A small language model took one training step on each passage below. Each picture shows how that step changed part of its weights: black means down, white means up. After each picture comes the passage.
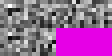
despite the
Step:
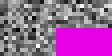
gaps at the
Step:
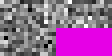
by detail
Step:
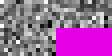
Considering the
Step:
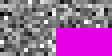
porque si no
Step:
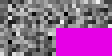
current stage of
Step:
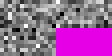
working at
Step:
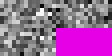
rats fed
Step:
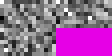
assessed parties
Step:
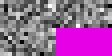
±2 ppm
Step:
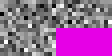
it is therefore
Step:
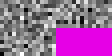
парах при
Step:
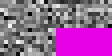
months and
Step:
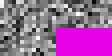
such as metal
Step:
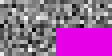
uit het
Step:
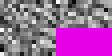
designed for
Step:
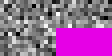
se han
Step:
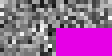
of cement.
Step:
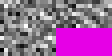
and baseline
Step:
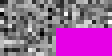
dars jarayonida
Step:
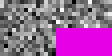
learning literature but for
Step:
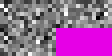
institutions to develop school
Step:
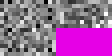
world we live
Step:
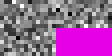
had poor academic
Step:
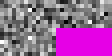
de un texto
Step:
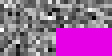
guidelines and
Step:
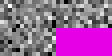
license No
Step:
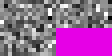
qui occupe
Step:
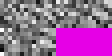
designed and
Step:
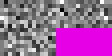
situações de
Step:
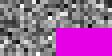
пришли к
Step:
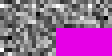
station in the
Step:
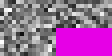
and Technologies*,
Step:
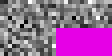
of Kraft
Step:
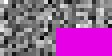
reliance on
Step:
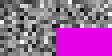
far from the
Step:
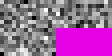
for superior
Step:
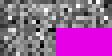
directions. This
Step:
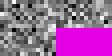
people depend on this
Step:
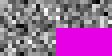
dalam usaha
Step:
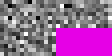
body positivity
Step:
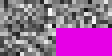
and smoke
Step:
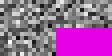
main weakness
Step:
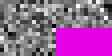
group. The
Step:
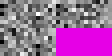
promote integrated
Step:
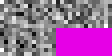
de facilitar una
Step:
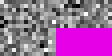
are reported to have
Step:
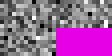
primary soil-formation
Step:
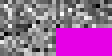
(Figures in
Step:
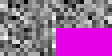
presence of
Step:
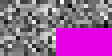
importance of
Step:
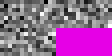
glass, to
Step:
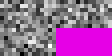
the EU,
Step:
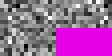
among others.
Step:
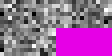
methods significantly improved
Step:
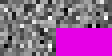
права. №
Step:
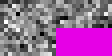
Although both
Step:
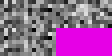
MB PB
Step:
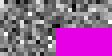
showed significant ($p
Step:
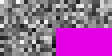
the face of
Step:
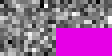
va madaniyat
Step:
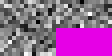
papéis do
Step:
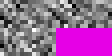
and its component
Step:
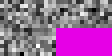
the effectiveness
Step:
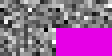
with the largest
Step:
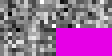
literary production,
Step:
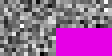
на базе
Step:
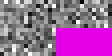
do respeito
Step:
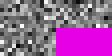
A new variety
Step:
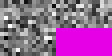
the deaf
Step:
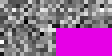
create a
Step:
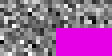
planning pest
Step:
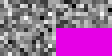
as to their
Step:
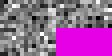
como auténtico
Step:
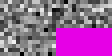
study was able
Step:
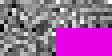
wet season
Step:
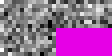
resulting in all
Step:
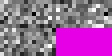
pela Universidade
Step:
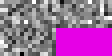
estados da
